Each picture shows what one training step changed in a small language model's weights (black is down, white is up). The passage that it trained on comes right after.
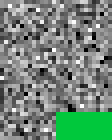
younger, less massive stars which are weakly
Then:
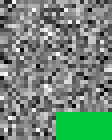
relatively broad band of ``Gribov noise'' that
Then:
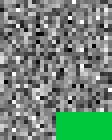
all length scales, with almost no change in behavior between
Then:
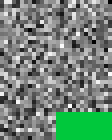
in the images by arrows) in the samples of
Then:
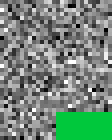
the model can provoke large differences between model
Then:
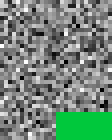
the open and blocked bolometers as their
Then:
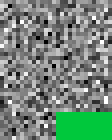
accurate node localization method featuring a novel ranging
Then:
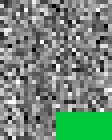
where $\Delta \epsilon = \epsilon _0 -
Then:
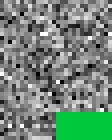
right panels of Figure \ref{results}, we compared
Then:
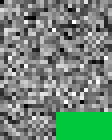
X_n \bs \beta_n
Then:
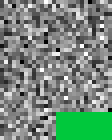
$\kappa_\mathrm{ext}$ associated with the channel
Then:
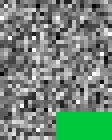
condition $\eqref{deltacrit}$`.}
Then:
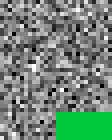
thermal conductivity, $f: \Omega \to
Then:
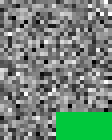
sequence are in qualitative agreement with the three periods detected in
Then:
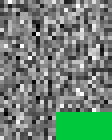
and DOS basis spectra} The present study uses the
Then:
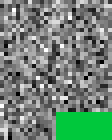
of SED modeling to constrain the FIR continuum compared to
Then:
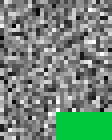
The model generalizes well across all test conditions, including
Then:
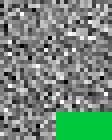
(Supplementary Note 1) and found to be the
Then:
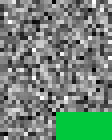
perturbations, which is opposite to our previous result
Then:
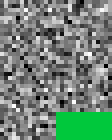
a totally different point of view. In this
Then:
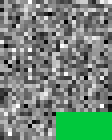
variation of the \emph{pulse intensity}
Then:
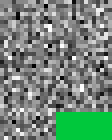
file: introduction.tex \section{Introduction}
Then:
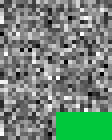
= \sum_{\alpha,\beta,\gamma}
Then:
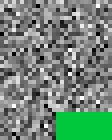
differential pressure of ΔP = 550
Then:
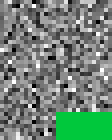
in baseline $(\mu,\sigma)$ space (left:
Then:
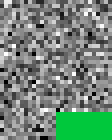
for the instanton partition function in QCD to obtain an upper
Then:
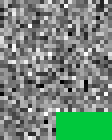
can plot the values of waveplate angle $\rho$,
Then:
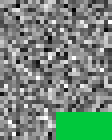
work was initiated, and partial support from NSF
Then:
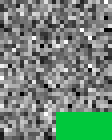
analyses similar to what is done in this work. There
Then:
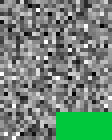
theory. For further analysis of the quasielastic regime
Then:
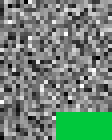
observations used the new PolyFix correlator
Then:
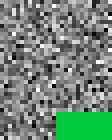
of the ideal TW picture, we discuss in detail
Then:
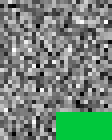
and 3 settings respectively, and thus the corresponding results are
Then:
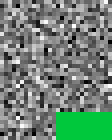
in realization $\Omega$. We differentiate
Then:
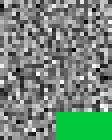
with $(a,b,c)$ being one of
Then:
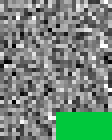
be clearly seen that the loudness for
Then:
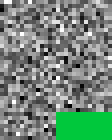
on both substrates. By renormalising the
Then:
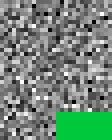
We instead analyze LLMs’ behavior in complex reasoning tasks
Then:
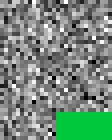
first filtered to only include events with nominal
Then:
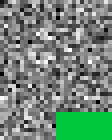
beamform towards the direction of the strongest path.
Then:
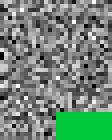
because it minimizes the distortion, but if the
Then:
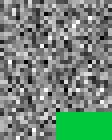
of the remnant and derive a mass estimate,
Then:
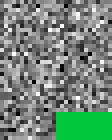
datasets for such CNNs do not encompass
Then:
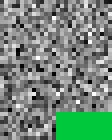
the Office dataset, we evaluate their reliability
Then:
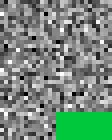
between the fast-moving features and the rest of
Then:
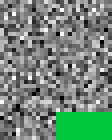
than 90\% of the objects selected as variable were
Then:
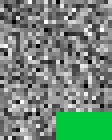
{\em International Conference on Principles and
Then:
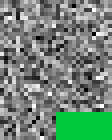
SD-MPC problem is initially feasible at
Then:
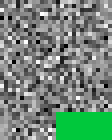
RA Leiden, the Netherlands\\
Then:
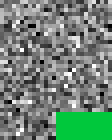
$\L(\f)$ a holomorphic
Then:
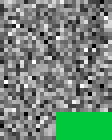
all individuals; therefore, any preventive measure
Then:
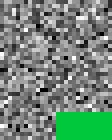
of the above system is described by the corresponding
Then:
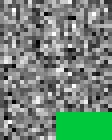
of the proposed method for various training conditions.
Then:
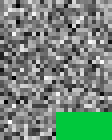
study the cylinder amplitudes between the branes,
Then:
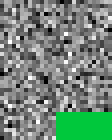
of space-time defined by the Planck's length and
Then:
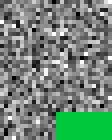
$\Gamma$ reveals a rich phase space for a
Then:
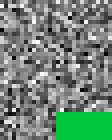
\ee As the universe evolves, combining Eqs.
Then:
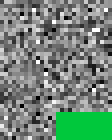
sky contributing to the tails of the distribution
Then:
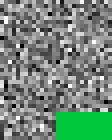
STOP | Tris 50g/l;
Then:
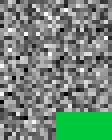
& min & mag & mag & mag & mag &
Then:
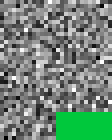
model was used in the parameter estimation, and the labels
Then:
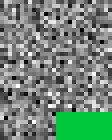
of the AAAI Conference on Artificial
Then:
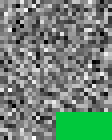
financial and human losses resulting from accidents are
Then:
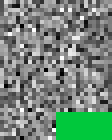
the model and are no more independent of them as in
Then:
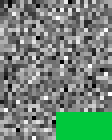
identified as a kaon or a proton were assigned
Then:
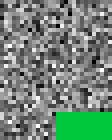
parameter analyzer collected the nonlinear photocurrent at
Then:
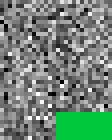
microscope providing measurements on the morphological,
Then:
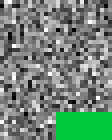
at a given site. For the process to have stationary
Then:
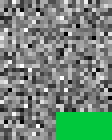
such as defining value propositions, value capturing
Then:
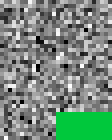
shown in Haimovici et al.
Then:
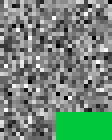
the previous section, we defined $\lambda$ as the
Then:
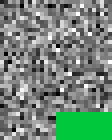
logistic regression from the previous year. We also compared
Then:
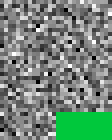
$q=-1$ deformation one formulate the problem
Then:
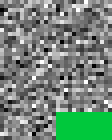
carried out via a correlated sampling approach in which a set
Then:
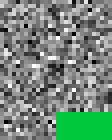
sources are located behind \av = 22
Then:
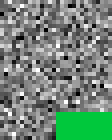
the thermodynamical one because of the entropy interpretation
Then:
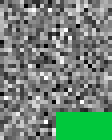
fully known at time $t_0$, which then
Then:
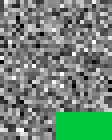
the laser excitation and PL collection are scanned together
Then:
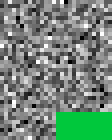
to acknowledge financial support from a postgraduate
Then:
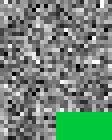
conserved and symmetric Belinfante's
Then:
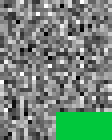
\cite{private} thus differ only by
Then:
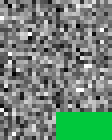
arithmetic. Concrete checks
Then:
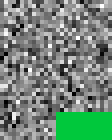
the vibrations, there is a clear need to
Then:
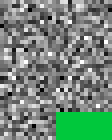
section. Similar to the derivation of Eq.
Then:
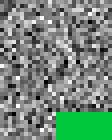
luminosities in a variety of visual broad band,
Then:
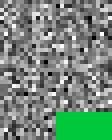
\section{Conclusions} In this contribution I have
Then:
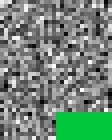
\def\vbe{beta function equations}
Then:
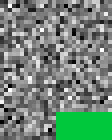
the 90-m cup anemometer
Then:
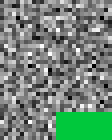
are the same and they lead to Eq.
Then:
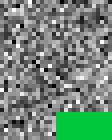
At high SOC, both terms contribute significantly to the
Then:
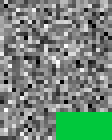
which decrease along the imaginary axis $\psi_U$
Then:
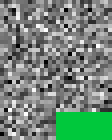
of the fluctuation regime. Microscopically,
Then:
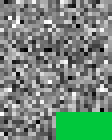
the two-band hierarchy may appear, as a
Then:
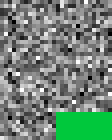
from a quantum mechanical point of view, the bonding
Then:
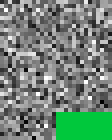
use of a superconducting film, patterned as a
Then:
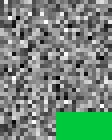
38\% in our case study. We envision
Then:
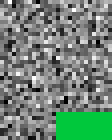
job, even if the code is maintained by
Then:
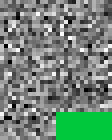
\section{Introduction} \label{intro} The
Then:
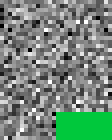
result must be divided by $4$. The integration between
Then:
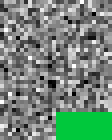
expressed on the weight vectors of the SU(3)
